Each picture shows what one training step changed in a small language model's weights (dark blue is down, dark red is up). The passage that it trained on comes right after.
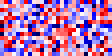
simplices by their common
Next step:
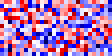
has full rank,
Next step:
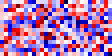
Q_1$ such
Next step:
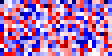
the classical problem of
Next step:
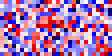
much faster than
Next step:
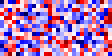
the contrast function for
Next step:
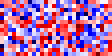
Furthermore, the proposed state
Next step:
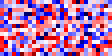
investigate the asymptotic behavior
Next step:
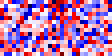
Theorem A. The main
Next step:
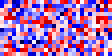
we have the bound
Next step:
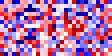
$K$ and the
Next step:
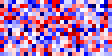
condition was implicitly
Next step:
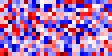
can not be isomorphic to
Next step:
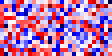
for DOA
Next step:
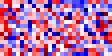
eigenproblem associated to this
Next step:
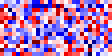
decomposition is based on the
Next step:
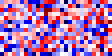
respectively, such that
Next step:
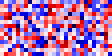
the sequences mentioned in
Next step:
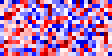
the first $\ell$
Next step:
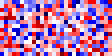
one could even extend the
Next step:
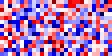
representations of $H$
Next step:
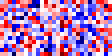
looking for
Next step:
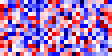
in this work, which
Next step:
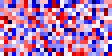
is positive definite on
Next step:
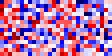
of its vertical
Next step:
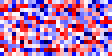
a function needs to
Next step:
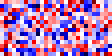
occurs when $m
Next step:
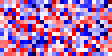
naturally leads to the
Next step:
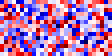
these later are also
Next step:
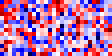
of $\frac{
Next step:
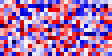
matter) within the
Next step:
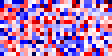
we simply perform the
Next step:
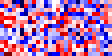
extension to work: the
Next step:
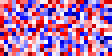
Petford and
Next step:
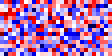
$\lambda \in
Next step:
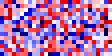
every $\varepsilon >
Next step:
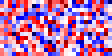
the tangency point.
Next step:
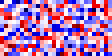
above, there are the
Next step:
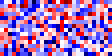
part $(f)$. Thus
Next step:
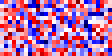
is a degree two vertex
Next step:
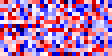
able to give a
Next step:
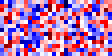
the meaning of which
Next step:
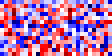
size $h =
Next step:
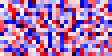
(\partial ^M
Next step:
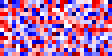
segment $\left[
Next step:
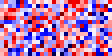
if $G$ is
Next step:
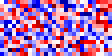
bending moment and
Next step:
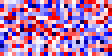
contains some copy
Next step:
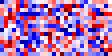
the scalar product in each
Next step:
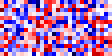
constraint, and we
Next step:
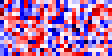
of the presolvers
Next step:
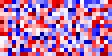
(which can be
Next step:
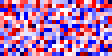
\P A \times
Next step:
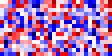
solutions depend on time
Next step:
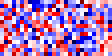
being led to properties
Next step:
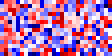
t) $ is a
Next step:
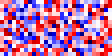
are both taken to be
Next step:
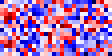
the map $h$
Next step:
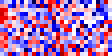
as a difference of two
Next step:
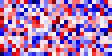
and commutes with small
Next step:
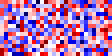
satisfied for them (see
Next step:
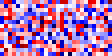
every $v\in
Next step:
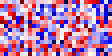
\text{ is
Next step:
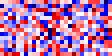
same result holds for
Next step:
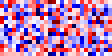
\right]\\ \nonumber
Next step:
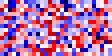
reaching a
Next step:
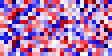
general bound for ${\bf
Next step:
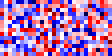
operators $\Id$,
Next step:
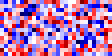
the proof). In
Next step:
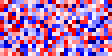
have also been studied in
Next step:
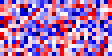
7) used $\alpha
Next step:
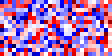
de Bruijn
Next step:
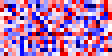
meaning of ``less
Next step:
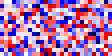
functions come, however,
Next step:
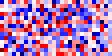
A Lagrangian
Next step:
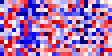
the maximum degree of our
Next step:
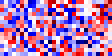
x$, and the
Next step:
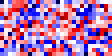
the columns of degree
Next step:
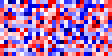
results for all the
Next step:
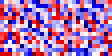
diagram of exact sequences
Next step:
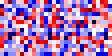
For convenience,
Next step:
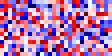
moments to consideration
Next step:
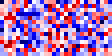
the semigroup of
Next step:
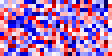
projection matrices $\bV,
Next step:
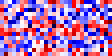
$d$, and degree
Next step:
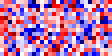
is enough to identify
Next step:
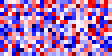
\rbrace \cup
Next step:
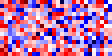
This is equivalent to the
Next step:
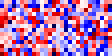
is self-dual and
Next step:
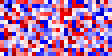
a pendant
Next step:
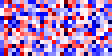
each finite abelian group
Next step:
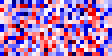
a stronger version of
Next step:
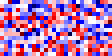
show that there is no
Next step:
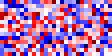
and we are done.
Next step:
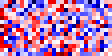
and quartic
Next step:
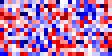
the notion of relative
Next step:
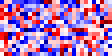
that an integrable function
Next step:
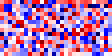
proved. \hfill
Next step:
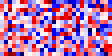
we fined again
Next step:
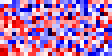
of this note is to
